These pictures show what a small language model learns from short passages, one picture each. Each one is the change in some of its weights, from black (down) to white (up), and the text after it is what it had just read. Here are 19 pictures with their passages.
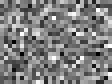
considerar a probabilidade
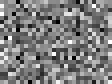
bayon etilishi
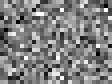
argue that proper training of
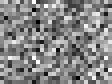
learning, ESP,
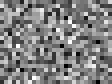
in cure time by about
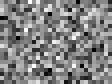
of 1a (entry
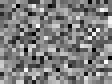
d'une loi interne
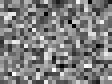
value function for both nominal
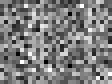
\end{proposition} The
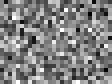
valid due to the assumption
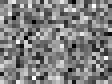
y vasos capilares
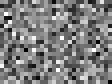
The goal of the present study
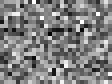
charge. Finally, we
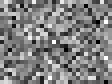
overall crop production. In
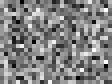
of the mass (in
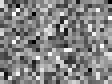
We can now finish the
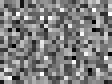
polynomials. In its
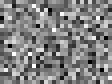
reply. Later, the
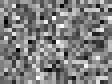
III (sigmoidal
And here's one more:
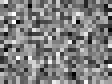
What documented
